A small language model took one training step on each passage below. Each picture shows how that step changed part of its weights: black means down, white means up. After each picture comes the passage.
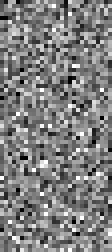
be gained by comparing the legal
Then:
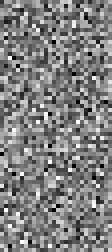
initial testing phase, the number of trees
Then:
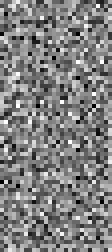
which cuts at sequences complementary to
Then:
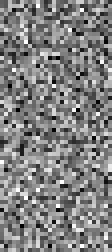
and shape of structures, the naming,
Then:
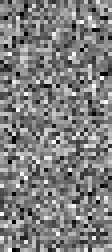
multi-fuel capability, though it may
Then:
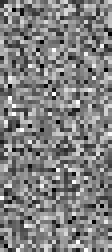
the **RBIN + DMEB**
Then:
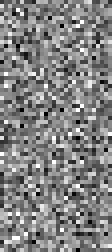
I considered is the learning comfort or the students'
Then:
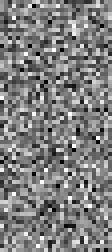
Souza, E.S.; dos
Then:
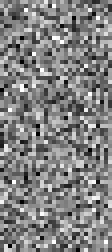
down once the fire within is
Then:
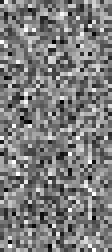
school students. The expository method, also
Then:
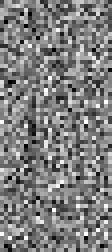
tools can be used to improve current performance of systems by
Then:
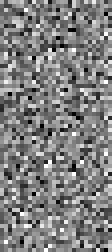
² Many papers about EC use the
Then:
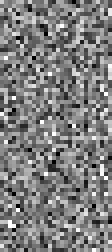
researchers shadowing 44 construction
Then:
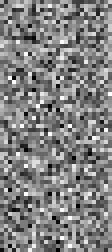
that the sample does not fully
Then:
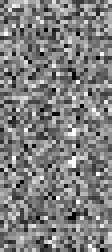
over 7×10^5 metric
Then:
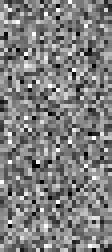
2.31 Pre-Planorbis
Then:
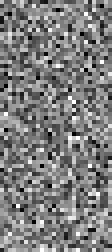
Gen 6 that will provide the latency and
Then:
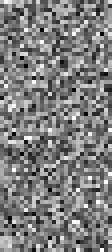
number of literary awards for her works.
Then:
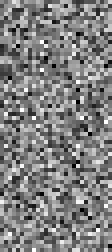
navigating life in the new normal
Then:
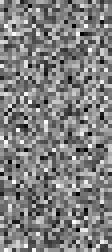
is well accounted for by subaltern
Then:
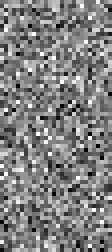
powered by the low volume
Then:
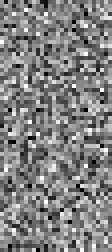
well as ozone. For the health,
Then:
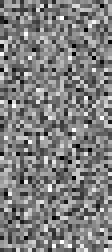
handwriting). (4) Models:
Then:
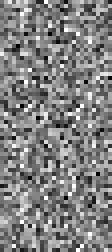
extracts while 2% w/v
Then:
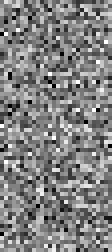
population growth rate is the result of the high birth
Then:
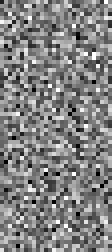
sheaths longer (up to twice as
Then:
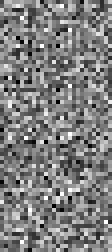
experiments for which data have been archived at the
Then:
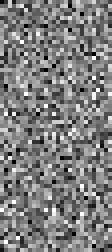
Financial Report Quality through
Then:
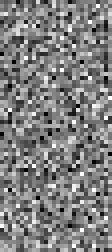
named Gözel in a
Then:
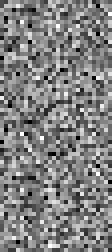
the prediction outcomes. This proposal can be
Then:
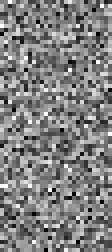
the bias voltage, by applying a
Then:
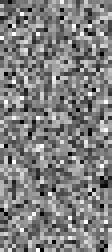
to suit both blossom and fruit
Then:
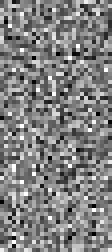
and low blast counts in MDS patients
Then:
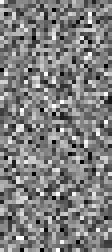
with a complete or partial figurative
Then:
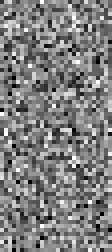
by Adkins Winthrop.
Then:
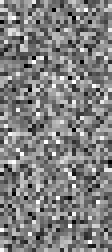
psychological state at a summer
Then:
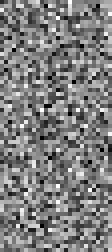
Jordan*, indexed in another
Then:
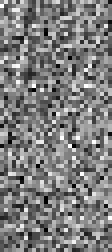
means of learning content presentation and summary
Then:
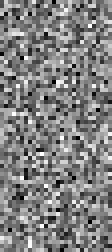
rejected because the resulting statistical value is
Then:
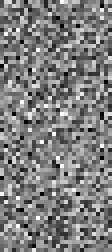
research indicates organizational culture is a
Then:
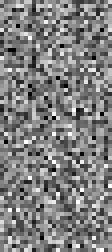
that no one will help 4. Depression from
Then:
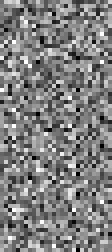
time of union in all our 40 patients was about
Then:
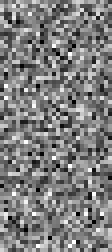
platelet count by impedance method
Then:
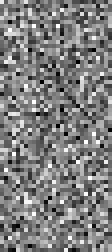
tapped part occurs without apparent
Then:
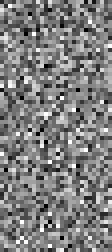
In our study, a total of 100 case records
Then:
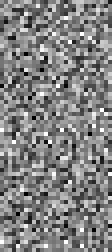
trust architecture for secure
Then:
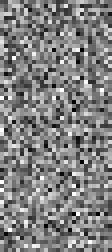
m}$ is the hidden weight
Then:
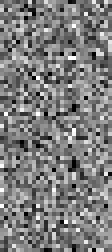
of the ESA for compact GNSS
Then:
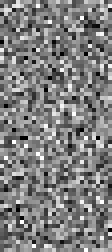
using complex home electronics, families
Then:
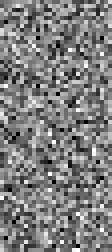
release when exhibiting personal information
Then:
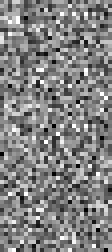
The strain of the bubbles causes a
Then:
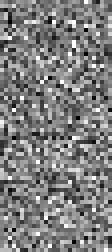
Asfiya Ather², Dr
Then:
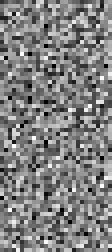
their field and in others. According to
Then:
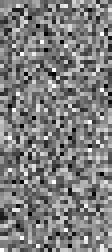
prolonged use of drugs such as
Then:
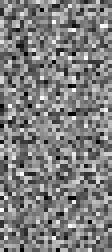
ET, Hordofa MA,
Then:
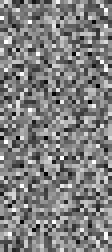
pharmacodynamic properties for maximum
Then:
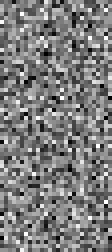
processes, mycelium growth and
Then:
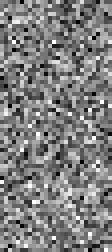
referred. Further both Freundlich
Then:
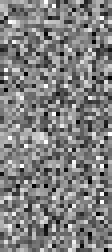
inflicts harm on investors and the public in
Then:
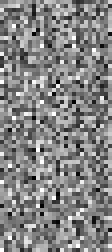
were the basis for the development of the system. The
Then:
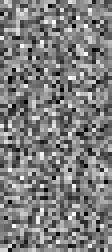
examined how our FL-based approach performs in
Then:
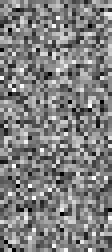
organized according to their pace and preferences.
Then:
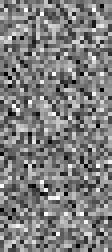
for hardware-friendly
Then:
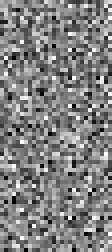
been considered in both environment-focussed and
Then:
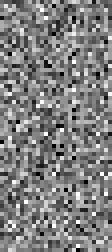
factors, rather than hyperuricemia,
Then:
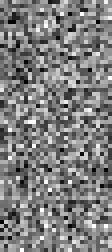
April 2017 ABSTRACT
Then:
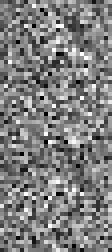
Aim: This study was designed to determine
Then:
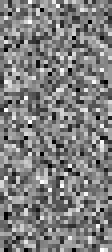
error (ε) (8) when using
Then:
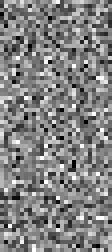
management of infections in ICU.
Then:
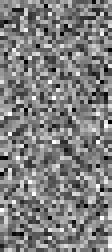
commonest congenital anomalies in his
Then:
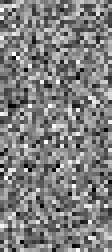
were used with a gauge length of
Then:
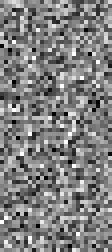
varieties that have been cultivated since
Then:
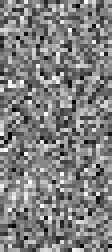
dimensions to be considered and their weightings.
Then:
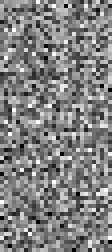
up, indicators of cognitive presence include
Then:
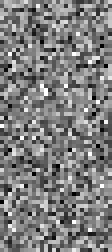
as informants/respondents to be
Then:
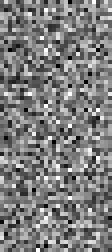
Contents: ABSTRACTS:
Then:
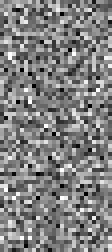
no related research to demonstrate this issue in
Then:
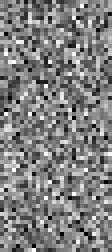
Kruijt, Anne,
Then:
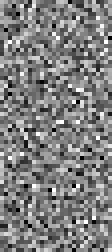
Khilte Safra wa
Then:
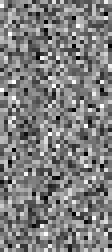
Graves' disease.[20] This
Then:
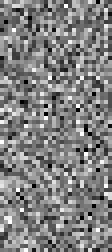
development stakeholders to look for an
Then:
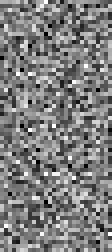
hydrated [2]. As the modified
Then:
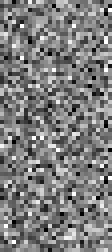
Milton Cato Memorial
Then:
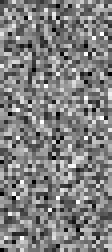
for 10 hour. It was chopped into
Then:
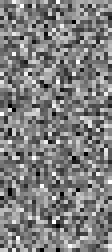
was breakdown of law and order,
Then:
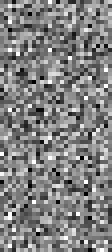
II. MATERIAL AND
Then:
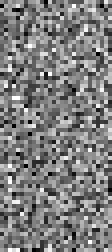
discovery of new molecules necessary for
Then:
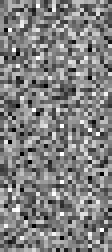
and excretion of fat and
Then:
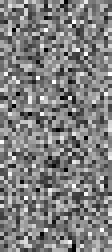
million deaths. In the long term,
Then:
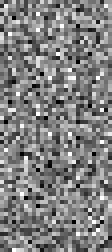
The work is up to 5-digits
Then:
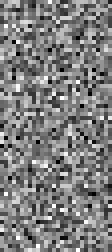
3 %, depending on the type of soil.
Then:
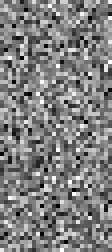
possible cascading effects. Since
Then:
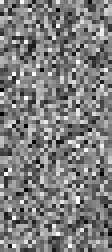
release system need to be scaled-up or
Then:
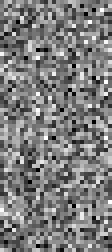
objectives The objectives of the
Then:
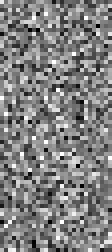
the table 't' value of 2.05 at
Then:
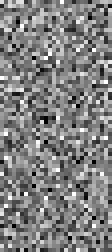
racialism. Bulane has wished
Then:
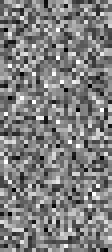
materials, work-in-progress,
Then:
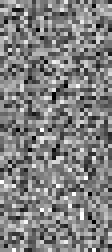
high risk for life. In this research, the authors
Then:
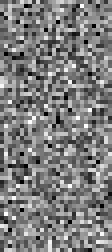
INTEREST STATEMENT
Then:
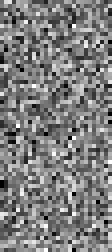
neighboring structures or interference with each
